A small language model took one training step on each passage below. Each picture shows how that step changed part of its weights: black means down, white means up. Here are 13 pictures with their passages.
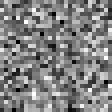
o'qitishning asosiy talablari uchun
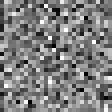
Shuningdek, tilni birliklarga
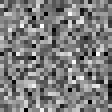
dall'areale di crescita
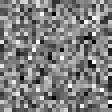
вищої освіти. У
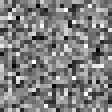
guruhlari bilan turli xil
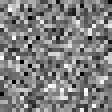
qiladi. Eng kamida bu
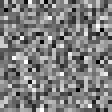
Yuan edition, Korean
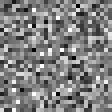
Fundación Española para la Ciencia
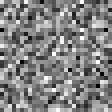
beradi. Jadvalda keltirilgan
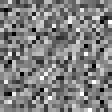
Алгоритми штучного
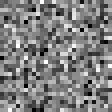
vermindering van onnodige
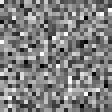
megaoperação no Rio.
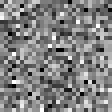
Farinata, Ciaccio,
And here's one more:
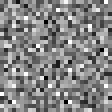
uma infestação elevada, principalmente
